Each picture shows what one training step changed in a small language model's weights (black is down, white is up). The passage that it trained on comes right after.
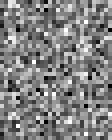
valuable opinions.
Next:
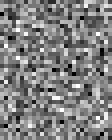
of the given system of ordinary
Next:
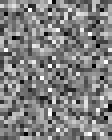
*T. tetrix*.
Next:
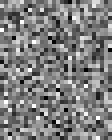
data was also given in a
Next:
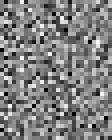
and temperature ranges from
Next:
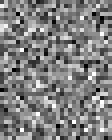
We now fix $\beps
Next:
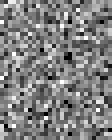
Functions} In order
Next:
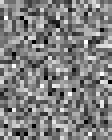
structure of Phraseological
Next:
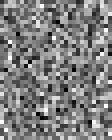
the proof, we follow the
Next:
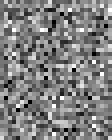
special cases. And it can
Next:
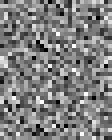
is higher than that of other
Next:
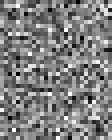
which differ at the coefficient of
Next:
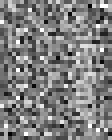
NPs of various
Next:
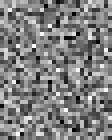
randomly split the data by
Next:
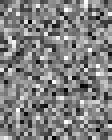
profession, lawyers need
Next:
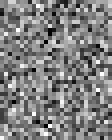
smaller than Duperray
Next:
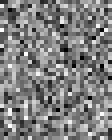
to speak, or to
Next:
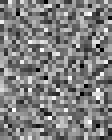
The implementation relied in the
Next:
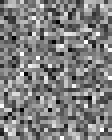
the network every specific time to
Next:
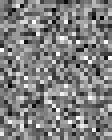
we first vertically flip
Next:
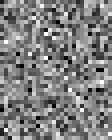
the skyrmions within the
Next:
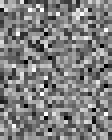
absence of lower bounds corresponding to
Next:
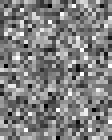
\end{center} Table
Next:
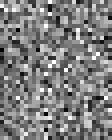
3r)$, the line bundle
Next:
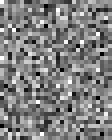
number of non-zero entries
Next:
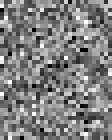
study also showed that the
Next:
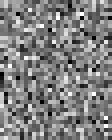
$q$ possible values.
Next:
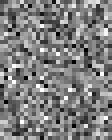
in the sense that the previous
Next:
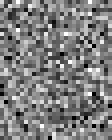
have the potential to reduce
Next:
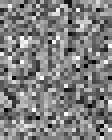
Planned Standard, they
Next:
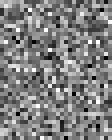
left normal form is as in
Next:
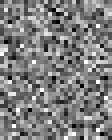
a microscope (see
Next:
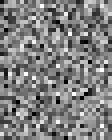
the operation $P\mapsto
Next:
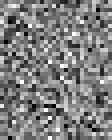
not as representatives for
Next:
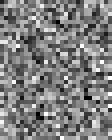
the basis of the amount of
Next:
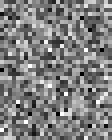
of fruit waste
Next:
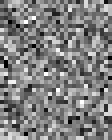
the schools' readiness for
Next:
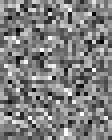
PI controller that
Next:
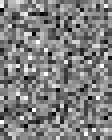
performed 0.20% better
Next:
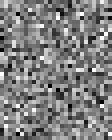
$S$ is finitely
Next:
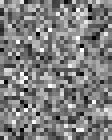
majority of feature-relevant
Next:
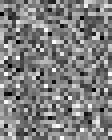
of the events and their
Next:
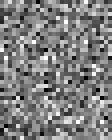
law. \medskip We also
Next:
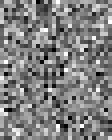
\smallskip When $k
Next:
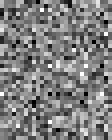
role in identity formation for cultural
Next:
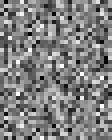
and branching fractions of
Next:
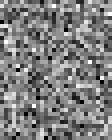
prove counter-productive
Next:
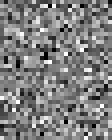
\}$. The element of lowest
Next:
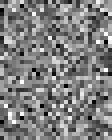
activities at the NF.
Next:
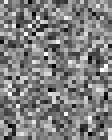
cluster, (d) and
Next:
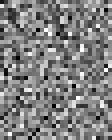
to Alice and
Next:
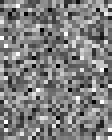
which exhibits both asymptotic freedom and
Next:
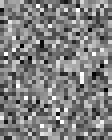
densities for two thresholds in
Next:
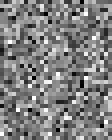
Project (WSP).
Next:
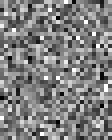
accused in case of
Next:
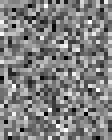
thread within a thread
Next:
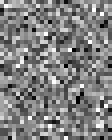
tunneling in quantum
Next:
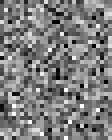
a multiple Src homology
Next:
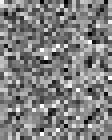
become the main cause of
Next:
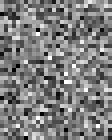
of “Cries” as
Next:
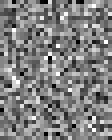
it should be remarked that
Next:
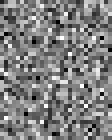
the target on the input image
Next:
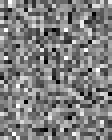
S5 Selected bond
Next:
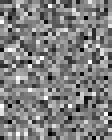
may not be fully informed about
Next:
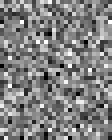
2. **Experiment
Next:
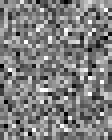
points, which decreased the
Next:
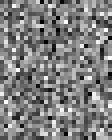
we update the divergence
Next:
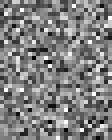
\endsubhead The main
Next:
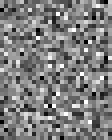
first decades of the
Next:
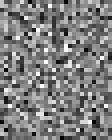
presents the pace and
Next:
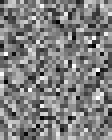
the robust efficient estimation in the
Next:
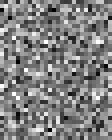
12$, which corresponds to
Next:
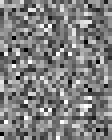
report provides a clear overview
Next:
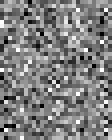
section. Thus, upon
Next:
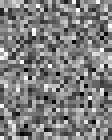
behaviour according to recent literature
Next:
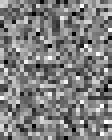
exponential plus linear function of the
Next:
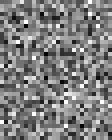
using clean ancilla
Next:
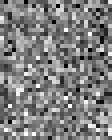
University, Beijing,
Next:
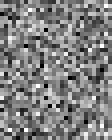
of A even if one allows
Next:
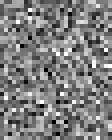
submitted analysis a copying
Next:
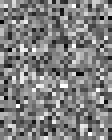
off-diagonal ones,
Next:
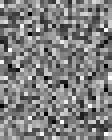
was lacking for up to
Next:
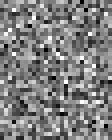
(Ruelle) measure
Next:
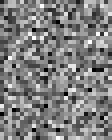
the pair ($\omega$,
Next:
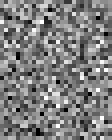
Zoologica di
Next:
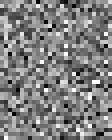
listed in Table 1. The
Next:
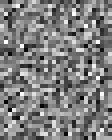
we do not know a set
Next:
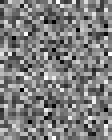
Force: a Study in
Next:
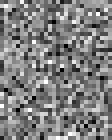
period (referred to
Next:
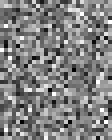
flat direction conditions hold, we
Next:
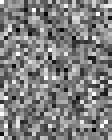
histological features can have
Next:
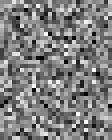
novel DRL techniques that can
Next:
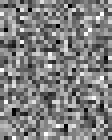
by the numerator factor of
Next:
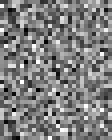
to provide a proof of concept
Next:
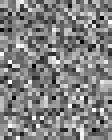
holds for all $h <
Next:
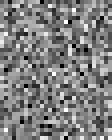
we can derive in category theory
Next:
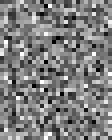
cancer in primary care using
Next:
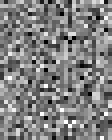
is not contained in the
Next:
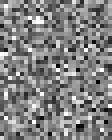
diet increased a lot
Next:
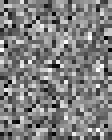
and joint methods increases in the
